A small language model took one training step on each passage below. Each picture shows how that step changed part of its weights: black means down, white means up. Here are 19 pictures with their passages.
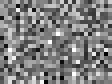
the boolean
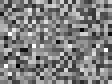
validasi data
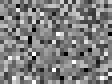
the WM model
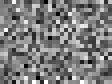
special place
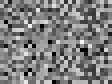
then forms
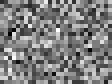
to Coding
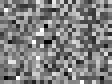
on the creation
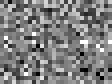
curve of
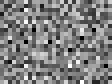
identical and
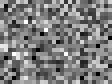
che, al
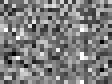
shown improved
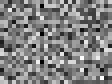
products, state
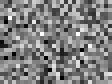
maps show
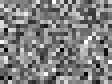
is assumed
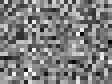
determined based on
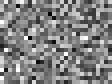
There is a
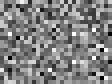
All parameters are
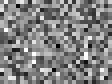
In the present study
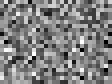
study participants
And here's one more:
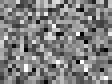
and less
